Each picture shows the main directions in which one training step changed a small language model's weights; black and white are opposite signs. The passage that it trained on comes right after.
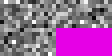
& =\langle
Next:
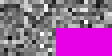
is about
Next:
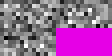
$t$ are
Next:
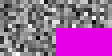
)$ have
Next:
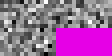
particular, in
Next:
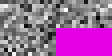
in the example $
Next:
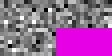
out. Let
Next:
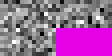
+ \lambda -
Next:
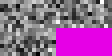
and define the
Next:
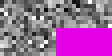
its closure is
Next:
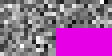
independent of
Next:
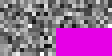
simulations are
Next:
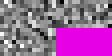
primes are
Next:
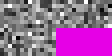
net power
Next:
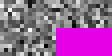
instants when
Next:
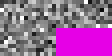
} The map
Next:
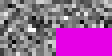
no skew
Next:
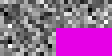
follows from Lemma
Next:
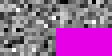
Now, one
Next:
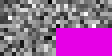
presence of zero
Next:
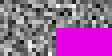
1$ has an
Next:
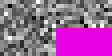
notion of
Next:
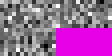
0 otherwise we
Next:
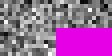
*as a
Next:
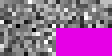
\nu)$ are
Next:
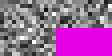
finite element space of
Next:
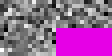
room for
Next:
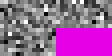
does not depend on
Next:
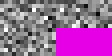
on actions
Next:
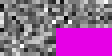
functions $(\bar
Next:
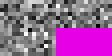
and is a
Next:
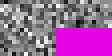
with the Lie
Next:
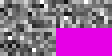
will play a
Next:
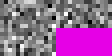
local Killing
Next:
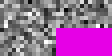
soit $\mathscr
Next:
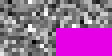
we say that
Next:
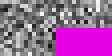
on segments
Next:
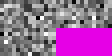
is not the
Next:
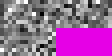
glue the
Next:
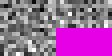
weighted matrix
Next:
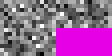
to finding a
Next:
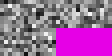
at the point
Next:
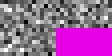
of this section.
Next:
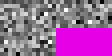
if an estimator
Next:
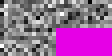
it has a
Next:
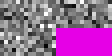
To see
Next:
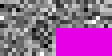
N$-matrix to
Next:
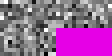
It remains
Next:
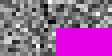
ones not
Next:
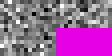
this is what
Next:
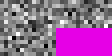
\to W$
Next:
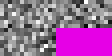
reader to
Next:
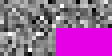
coming section,
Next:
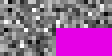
generated by
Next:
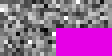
and hence can be
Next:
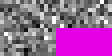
element of degree
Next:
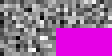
such, we
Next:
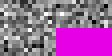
$\theta$ satisfies
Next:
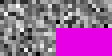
Then the following
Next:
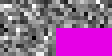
can vary
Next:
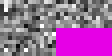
In the rank
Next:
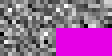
approximates the
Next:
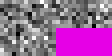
can use the
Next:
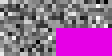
The stationary
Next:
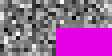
some numerical
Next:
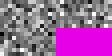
located at
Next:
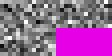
of a ball
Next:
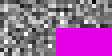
one, the only
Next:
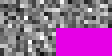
}) we obtained
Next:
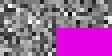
s$, as
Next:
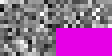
$$ and by
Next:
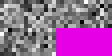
is a representation
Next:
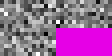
has the same
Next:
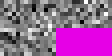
of towers
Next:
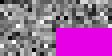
We write a
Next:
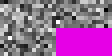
with a family
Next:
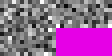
sits in
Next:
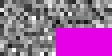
its trace
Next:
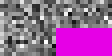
such that for each
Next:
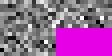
no datasets
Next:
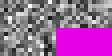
the numbers
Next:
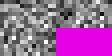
one shows that the
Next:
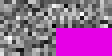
\qquad \qquad
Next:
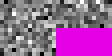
hope is
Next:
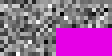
$\Omega =
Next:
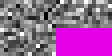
a surjective
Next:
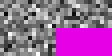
p \leq h
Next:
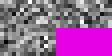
law is a
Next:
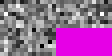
Then, the exact
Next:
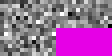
$F$. Then
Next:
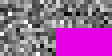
need from the
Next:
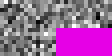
being the
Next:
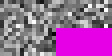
we conclude that
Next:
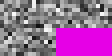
satisfies\\ \ the
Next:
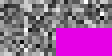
is a random variable
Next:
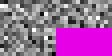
for which the most
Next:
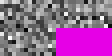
In any case,
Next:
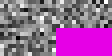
science and
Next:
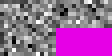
$ with the condition
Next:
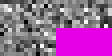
of the number
